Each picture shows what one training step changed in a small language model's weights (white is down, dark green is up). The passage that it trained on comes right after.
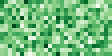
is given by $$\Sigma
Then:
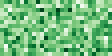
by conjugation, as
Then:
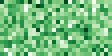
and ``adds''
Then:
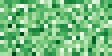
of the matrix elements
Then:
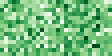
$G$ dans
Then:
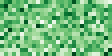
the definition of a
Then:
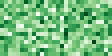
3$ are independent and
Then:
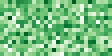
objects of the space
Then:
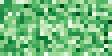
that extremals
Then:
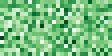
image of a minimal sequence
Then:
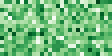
Then, the edges
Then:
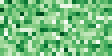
Considering the special case
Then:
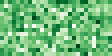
determine the location and
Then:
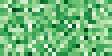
and variances of
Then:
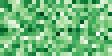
\leq r\}$ and
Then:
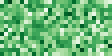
the sum of a pair
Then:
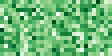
by the nonlocality
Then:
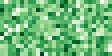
touch $Y$
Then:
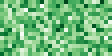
ofthe construction is to
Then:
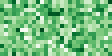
gradient descent.
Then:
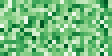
of surfaces minimizing
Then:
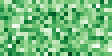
of the patch
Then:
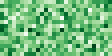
which exhibit
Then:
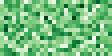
model are attributed
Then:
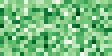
the given network has maximum
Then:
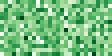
graph. For a
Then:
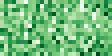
$A \in
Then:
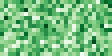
the vertices addressed
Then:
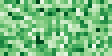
results in this section,
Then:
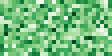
of this PCD is
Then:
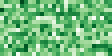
example belonging to
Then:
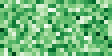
we replace the conjectured
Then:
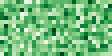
this we will use the
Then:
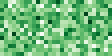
\rangle > 0$
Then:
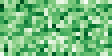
reducible and if
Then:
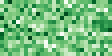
The right hand side above
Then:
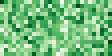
accuracy test for classical
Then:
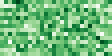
always cut the
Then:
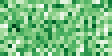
structure of an ideal \[
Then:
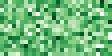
5 min,
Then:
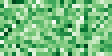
locally by a matrix \[
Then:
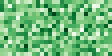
valid. Finally
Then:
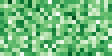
a vertex should be
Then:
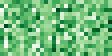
D-OPF based
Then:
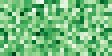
to the conclusion that
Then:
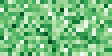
time discretization.
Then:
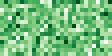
of the support of
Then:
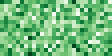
is a connected compact simple
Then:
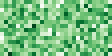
in our framework:
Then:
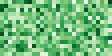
not informative but
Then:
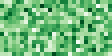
this then implies that
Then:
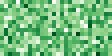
functions $A\circ
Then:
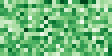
induced by $\alpha.$
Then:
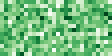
recall the method. Suppose
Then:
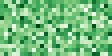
sinon (en
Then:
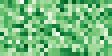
end this section with a
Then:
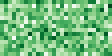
also based on preserving
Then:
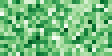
walk in
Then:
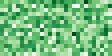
on the alternating
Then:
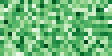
\eeq As shown
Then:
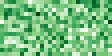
the Main Theorem states
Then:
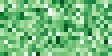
around them. We will
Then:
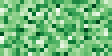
and only if the following
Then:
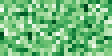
convergence orders for the
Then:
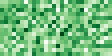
(derive the second
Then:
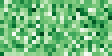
is complete. \hfill
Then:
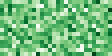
original definitions (or
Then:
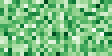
layer is used
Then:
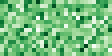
we can consider on
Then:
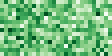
of familiarity
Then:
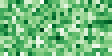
Potential theory in
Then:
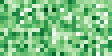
say that $G$
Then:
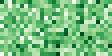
these equations have a
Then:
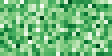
The first fundamental form
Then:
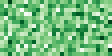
selected columns
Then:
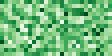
position between the class
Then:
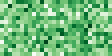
T. \] It is
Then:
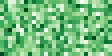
Rather than to
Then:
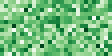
orbits on
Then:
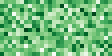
determines a doubly
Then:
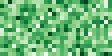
and references
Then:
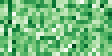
function library.}
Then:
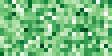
are in calculating
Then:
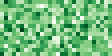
non-zero eigenvalue
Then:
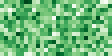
on second-order
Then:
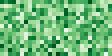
there exists a vector
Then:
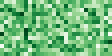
device computed the
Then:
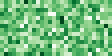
large. Moreover, as
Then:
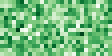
lattice as was done
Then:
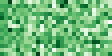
key concept in
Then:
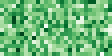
since they coincide
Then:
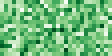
nearest to
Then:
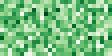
is also obvious that
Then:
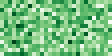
acting on the space
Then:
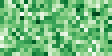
during his
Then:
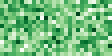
that it may be possible
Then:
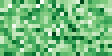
that Dom can apply
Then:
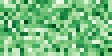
road projects and
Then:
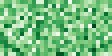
s$. We will use
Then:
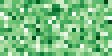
above, we expect
